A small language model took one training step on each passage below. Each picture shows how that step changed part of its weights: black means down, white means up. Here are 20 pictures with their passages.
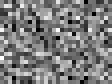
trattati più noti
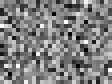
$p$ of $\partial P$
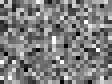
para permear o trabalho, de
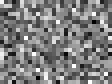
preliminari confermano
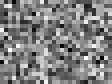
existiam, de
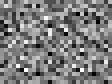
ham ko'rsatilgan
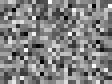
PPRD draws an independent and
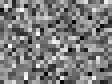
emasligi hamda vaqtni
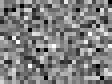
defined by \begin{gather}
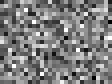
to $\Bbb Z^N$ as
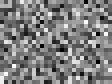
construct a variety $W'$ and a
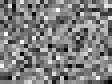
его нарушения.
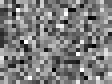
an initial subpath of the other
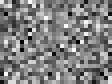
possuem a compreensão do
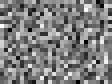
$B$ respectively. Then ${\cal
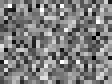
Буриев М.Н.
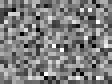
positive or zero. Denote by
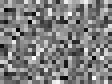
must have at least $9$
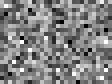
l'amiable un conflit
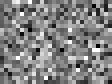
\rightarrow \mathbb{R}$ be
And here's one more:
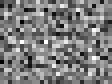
o atendimento integral para
